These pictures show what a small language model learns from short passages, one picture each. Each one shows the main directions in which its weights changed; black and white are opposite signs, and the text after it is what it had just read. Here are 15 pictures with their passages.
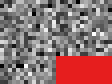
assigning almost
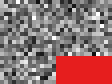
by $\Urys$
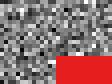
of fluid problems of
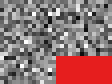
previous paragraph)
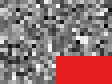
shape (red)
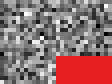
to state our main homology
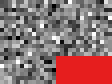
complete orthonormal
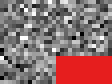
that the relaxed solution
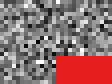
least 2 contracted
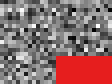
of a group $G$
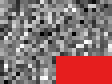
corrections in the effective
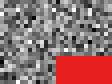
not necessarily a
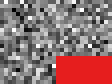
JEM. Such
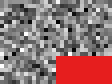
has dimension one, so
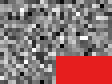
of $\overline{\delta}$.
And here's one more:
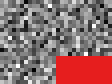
annihilation provide
